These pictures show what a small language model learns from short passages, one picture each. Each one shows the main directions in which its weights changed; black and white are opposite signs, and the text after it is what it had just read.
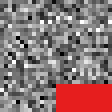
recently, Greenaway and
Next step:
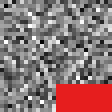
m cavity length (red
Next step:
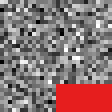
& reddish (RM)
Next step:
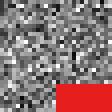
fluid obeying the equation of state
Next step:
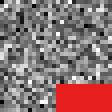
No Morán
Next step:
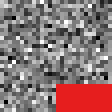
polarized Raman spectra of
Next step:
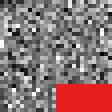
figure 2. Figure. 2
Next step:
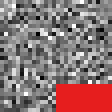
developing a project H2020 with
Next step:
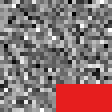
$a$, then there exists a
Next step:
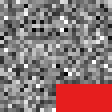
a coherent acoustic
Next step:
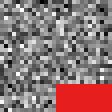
the second position and finance
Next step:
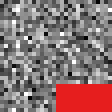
cascade, often used with
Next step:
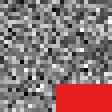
credits that during their repayment
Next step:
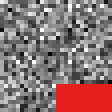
double-well potentials with
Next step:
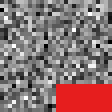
radiated mass is less then the
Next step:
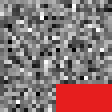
owing to its affordability and
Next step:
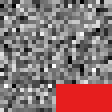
$\Delta=7$ meV as a
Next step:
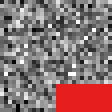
records, indicators and
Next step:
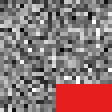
6. Boxplot graph of
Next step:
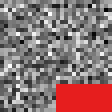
Institute of Science,
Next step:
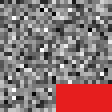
violation of the row
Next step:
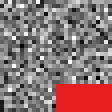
The adversarial loss uses
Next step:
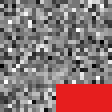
study brings together various
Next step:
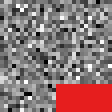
response', 'predict
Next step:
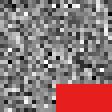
The authors declare that they
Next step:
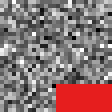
the layers. Extended
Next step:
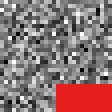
similar to MSM (which is
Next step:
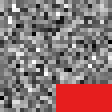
the one-loop level. At
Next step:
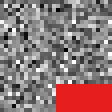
and enhance the probability of
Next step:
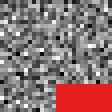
onset). These types of findings
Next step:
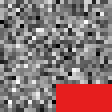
and a roof. It is
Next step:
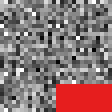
than the few and how collective
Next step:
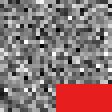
applicable to signatories. This
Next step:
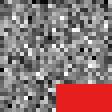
correlated it will be necessary
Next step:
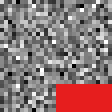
Granado NTNU
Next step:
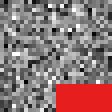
value by $\Omega$, only increase it
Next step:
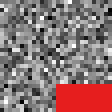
understand why there is a dip
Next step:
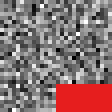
and cow manure nutrition
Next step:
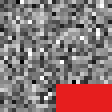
high nutritive value with good
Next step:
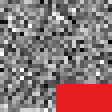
personal non-proprietary
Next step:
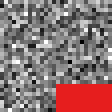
in this case, one finds that even
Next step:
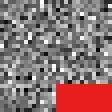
a brake on the demands
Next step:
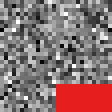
as Naram-Sin and
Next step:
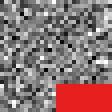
\emph{a FaaS
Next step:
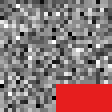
of energy-technological processes
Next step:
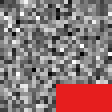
the formula (\ref{21}).
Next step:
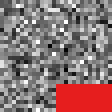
order to not overspending
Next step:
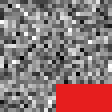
of the turbulence.
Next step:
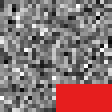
voltage. The 2D
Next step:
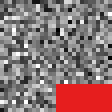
results in a change in polarization
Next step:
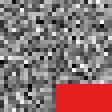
new sensors for demonstrator
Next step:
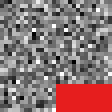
first bond of the resulting
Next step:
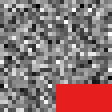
DATA MINING
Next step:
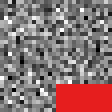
the nonlinear excitations of the
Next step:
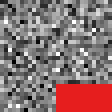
their international counterparts.
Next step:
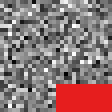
hypothesis was supported,
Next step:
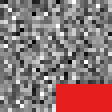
between finite-size behavior and
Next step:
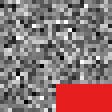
space-times have been obtained in different
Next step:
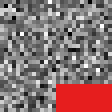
second-order kinetic constant
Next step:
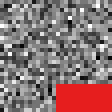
CE loss function defined as follows:
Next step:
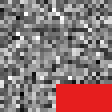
is characterized by voluntary
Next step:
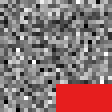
there are many things that must be
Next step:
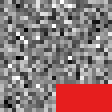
assumptions on gender
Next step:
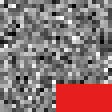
the temperarure ratios by
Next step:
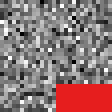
and place of residence, among
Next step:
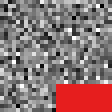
trade. Foreign trade;
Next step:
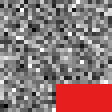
error compared to the WRF
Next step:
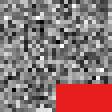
this method cannot be fully
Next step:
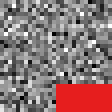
limit was taken. The results show a
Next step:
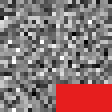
the sake of simplicity,
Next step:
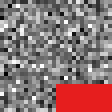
of the 1-$\sigma$ range and
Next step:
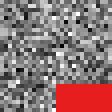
regions correspond to the situation
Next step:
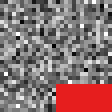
important issue for applications in information
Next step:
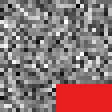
of his or her after using the
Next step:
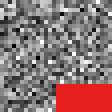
the main motive our present study.
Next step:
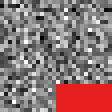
introduce a large DC bias
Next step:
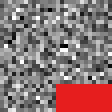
at relatively low loads the
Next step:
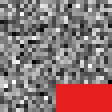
organizations, or those of the
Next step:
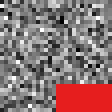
separated. Its planar
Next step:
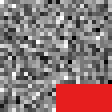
related to the cone-beam
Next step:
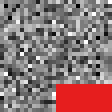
utilize non-conventional,
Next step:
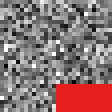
is only one, unique set of these
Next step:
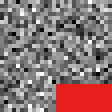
an invaluable feedback
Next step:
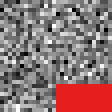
expedition was undertaken
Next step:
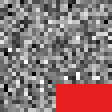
in pregnancy to
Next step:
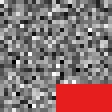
insights into its structural
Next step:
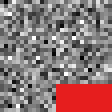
in Figure \ref{color}. In
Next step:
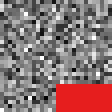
is not always possible to get
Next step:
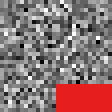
with certification and also provides
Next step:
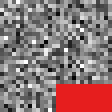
from SNe~Iax,
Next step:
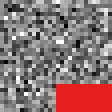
For example, some women are now
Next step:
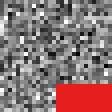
the performing arts, the author
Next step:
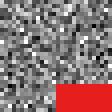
to nonzero coefficients
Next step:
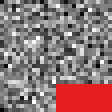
properties about algorithms solving those
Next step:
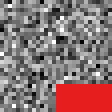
the process \cite{2}
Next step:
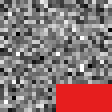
more than half of the
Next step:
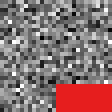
(8) cannon be expressed
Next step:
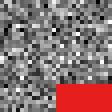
lowering neonatal and
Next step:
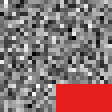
tuberculosis. The
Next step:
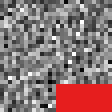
in the HE detectors will be
